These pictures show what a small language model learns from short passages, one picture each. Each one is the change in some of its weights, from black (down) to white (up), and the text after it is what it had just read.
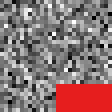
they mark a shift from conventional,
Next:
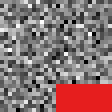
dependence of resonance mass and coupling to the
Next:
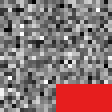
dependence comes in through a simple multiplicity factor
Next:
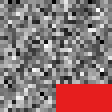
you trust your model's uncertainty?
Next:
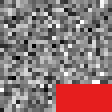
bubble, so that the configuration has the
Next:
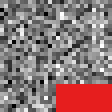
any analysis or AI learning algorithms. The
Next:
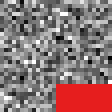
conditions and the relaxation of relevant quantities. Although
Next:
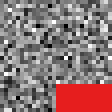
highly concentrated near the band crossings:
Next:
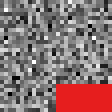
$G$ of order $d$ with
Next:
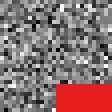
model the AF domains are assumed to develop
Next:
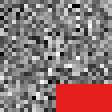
respectively. Users’ subjective
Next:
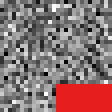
highly informative samples-- is a
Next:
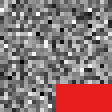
nothing but R-charge) in the
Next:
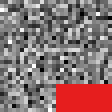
asymmetry between the L and R states, which
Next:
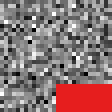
To date, only nearby
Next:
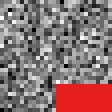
Laan, Phys. Rev. Lett.
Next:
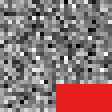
with sufficient precision conducting a single experiment.
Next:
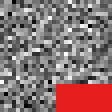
the energy position of the molecular orbital.
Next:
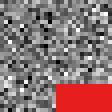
points, $\epsilon_2=\sqrt2
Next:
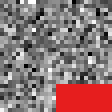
\label{th1} For any subset
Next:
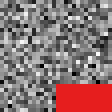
to the trend observed by Robson et
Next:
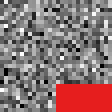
the total number of requests. A
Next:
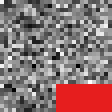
with $w_0\equiv w$,
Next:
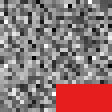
for example, the excess number density and
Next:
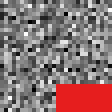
once per main step. The main step and
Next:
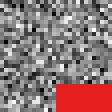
Their geometrical modeling suggested that line ratios
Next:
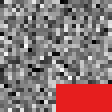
are a suitable technique to use for security as
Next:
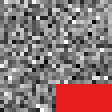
the propagators, and an interacting part
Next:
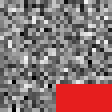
predictions of the same dynamics of SC, and
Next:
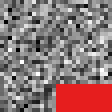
that we have taken the anomalous dimension matrix at
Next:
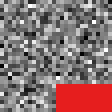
reduction in the four-dimensional length scale of
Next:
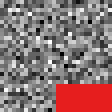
$|\mu|$ on the number of spatial and
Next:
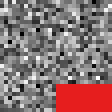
reveal isotropic relaxation time and do not require
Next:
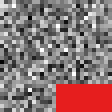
the similar RGE-induced effect
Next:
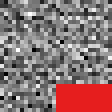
support the analysis and results of this study are
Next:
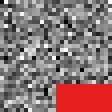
emission is no good an explanation because it
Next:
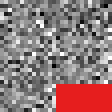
(bottom left of the game area),
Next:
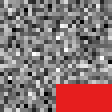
is the photon energy, $m$ is
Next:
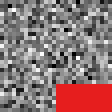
$\mu$m). Only bands in
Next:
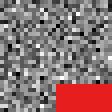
symmetric (~*h* and
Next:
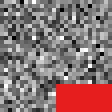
and the LBG-21cm
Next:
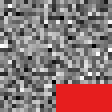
In this letter, we estimate the SM
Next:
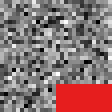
plays the dominant role in the violation
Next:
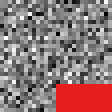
8$ MC configuration with those calculated on an
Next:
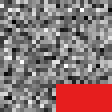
{title} {\enquote {\bibinfo
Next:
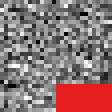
expansion coefficient of the fluid, respectively.
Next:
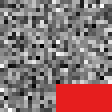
on this range of parameters, with more than
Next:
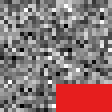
curves in panels 5C and 5G give
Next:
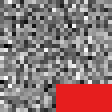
a 1V voltage, and the source is
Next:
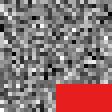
Department of Physics, Fudan University,
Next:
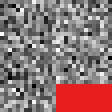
for a collection of discrete simulated DM particles
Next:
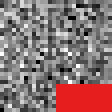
with minimal computational and storage overhead on
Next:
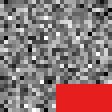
$f$ is the effective focal
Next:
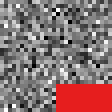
action $S_{h}(w)
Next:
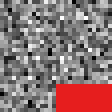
vignetting effects between the source and background
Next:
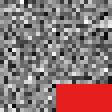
in the Milky Way
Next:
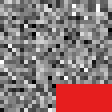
of his data (received
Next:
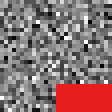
K+b \right)\left(
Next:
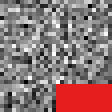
\in Y$ with the same value is
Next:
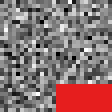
for centering table \begin{tabular}{|
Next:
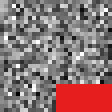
to a VNA system due to the fact
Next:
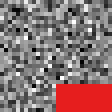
field in the disorderless limit exhibits
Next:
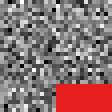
Program of the Israel
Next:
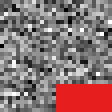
of certain day and 80-day temperature before
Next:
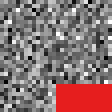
due to relativistic boosting. Second,
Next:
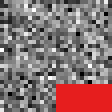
no R-charge since it does not depend
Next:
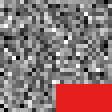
|11\rangle$. These states are obtained
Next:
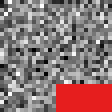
basket data is more valuable than the
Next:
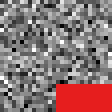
closed-form expressions for the differential cross sections
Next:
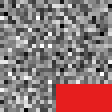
was accompanied by an increase in
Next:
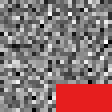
Baryon Resonances}
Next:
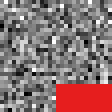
wind power, with $n=0$
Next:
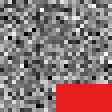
the ``electroweak hierarchy
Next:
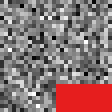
small directional trend (Model vs.
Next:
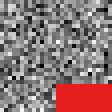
each slot, e.g., in
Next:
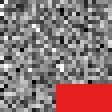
phonon energy to allow for energy relaxation by the
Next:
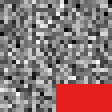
capture the common patterns of templates or parameters across
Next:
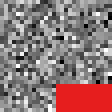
the interaction between two charged particles placed next to
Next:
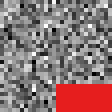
is normalized contribution of the resonance to $\alpha
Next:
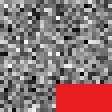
18 s in DEC were applied.
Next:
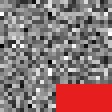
exponent firmly places the ensemble in
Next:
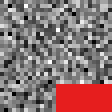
and eliminate the ANE
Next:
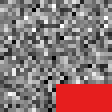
product (e.g., Speaker
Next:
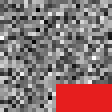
on the total number of electrons, as discussed
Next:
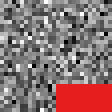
all $\textit{p} <
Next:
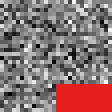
calculations show that the main low energy theorems
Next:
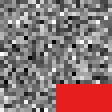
results favor the accelerated expansion. There
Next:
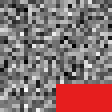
results, the paper reflects on what
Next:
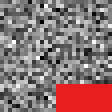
cell provides correct answers to all data
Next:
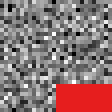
we summarize our conclusions and expected future
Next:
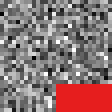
electron only moves transversely with a large
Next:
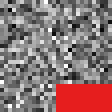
angular solutions (hyperspherical harmonics)
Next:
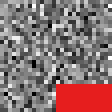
they are already given above for the
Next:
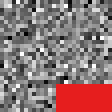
coordinate $c$. The specific process is as
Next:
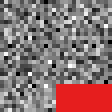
where $\lambda$ is the mean free path
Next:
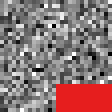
with the wrong properties. This would not
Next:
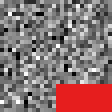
from the CANDELS,
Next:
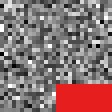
+7 T at various temperature, thus the
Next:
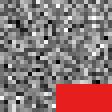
minimum and may imply proximity to a
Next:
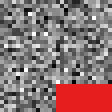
Key Laboratory for Particle Physics,
